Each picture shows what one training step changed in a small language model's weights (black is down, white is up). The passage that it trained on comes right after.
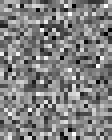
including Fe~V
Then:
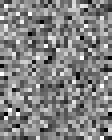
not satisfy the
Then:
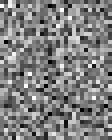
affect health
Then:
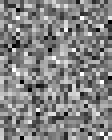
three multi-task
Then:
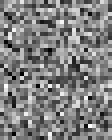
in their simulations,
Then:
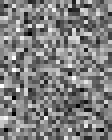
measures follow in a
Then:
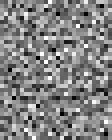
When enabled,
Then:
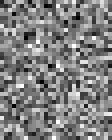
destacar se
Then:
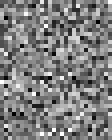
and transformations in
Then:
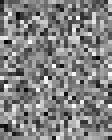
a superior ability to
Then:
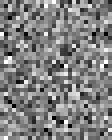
não está à
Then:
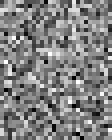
production was seen in
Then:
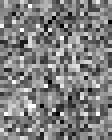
a more general theory,
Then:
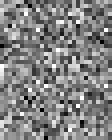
15% increase of
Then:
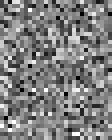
after extracting the
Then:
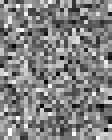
denotes the set of
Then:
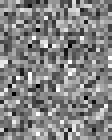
increasing distance.
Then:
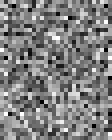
realize the perfect
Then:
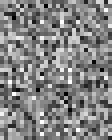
DIXE will
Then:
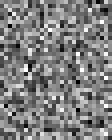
paths, and
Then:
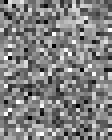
in enemy networks
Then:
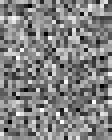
the two systems are
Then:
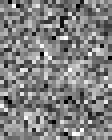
at van Hove
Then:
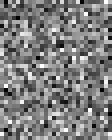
The per brick information
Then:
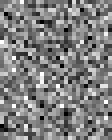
in the second stage by
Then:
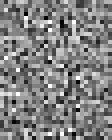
media, including
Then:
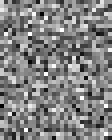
settings, the
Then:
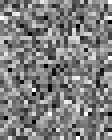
under a hydrogen
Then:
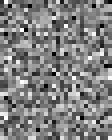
tiap fitur
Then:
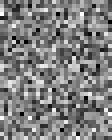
Z dokumentów
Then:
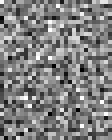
research on research, and
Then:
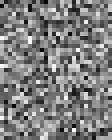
correlators since the
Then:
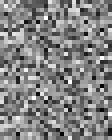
will include expansion
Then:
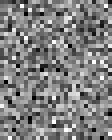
qaysi tilni
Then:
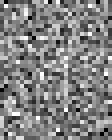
The next step
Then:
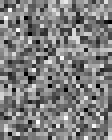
example the true
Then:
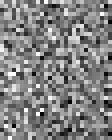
wastewater in an
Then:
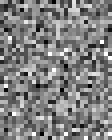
um desejo
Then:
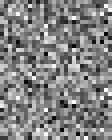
Significance F
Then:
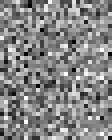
права під
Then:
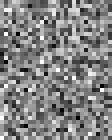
particular communication and computational
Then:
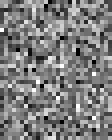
та зміну
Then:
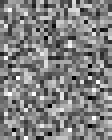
and application life
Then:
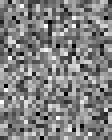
optical branches
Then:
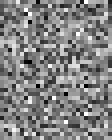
of Historic
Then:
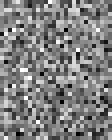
и спорт в
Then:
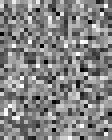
the left for a given
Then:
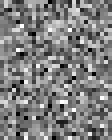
и местными
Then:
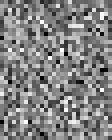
the density functional approach
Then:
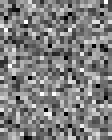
Abbreviations The
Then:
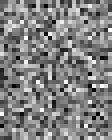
the same location would lead
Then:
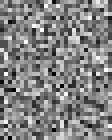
and discrimination)
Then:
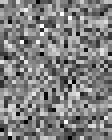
mg. of formic
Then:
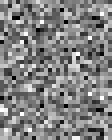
lalu menuju
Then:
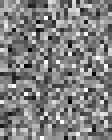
have the same performance is
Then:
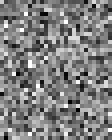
indicator of types
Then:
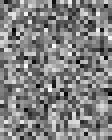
real numbers which
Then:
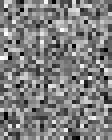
la literatura
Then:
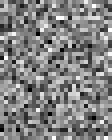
constraints can be
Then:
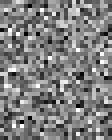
contexto actual
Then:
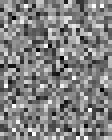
will break up after
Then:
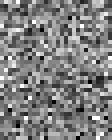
initial mass function and using
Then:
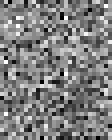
towards \hd
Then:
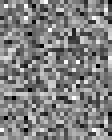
conditions. The fluid
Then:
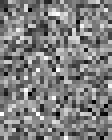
expect this number to
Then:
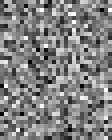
with mean ages of
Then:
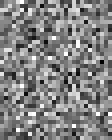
de problemas,
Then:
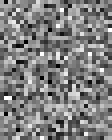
atau jasa.
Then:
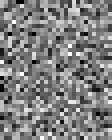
dual objective through
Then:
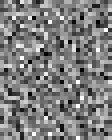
articulation, resulting
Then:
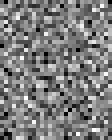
in the module
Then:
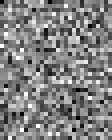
to the experts if this
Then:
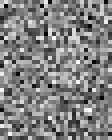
by us to prepare
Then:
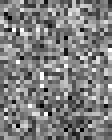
at the next time
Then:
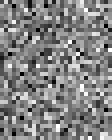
and ultimately
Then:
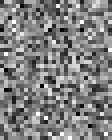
by beam position
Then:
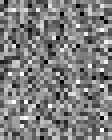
above, we are left
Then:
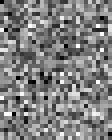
RS crossing time
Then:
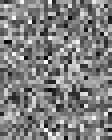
a local dipole due
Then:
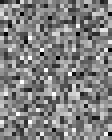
collective process of the
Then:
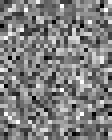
modelling meaningful
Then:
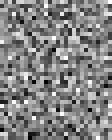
By including the
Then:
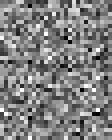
high intensity element
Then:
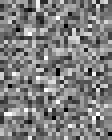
approximate method for
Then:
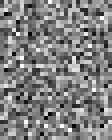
institutions. The
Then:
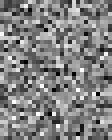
do que de fato
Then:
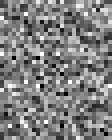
G, Panza
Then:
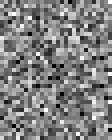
higher final plant
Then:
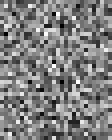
Norte, está
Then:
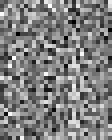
and couplings,
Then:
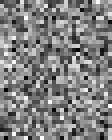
technologists have
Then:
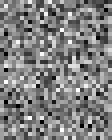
the analysis of children
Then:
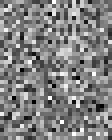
propagated online and
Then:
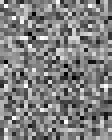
The third group
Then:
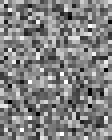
others (like,
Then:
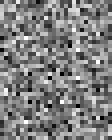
been demonstrated that
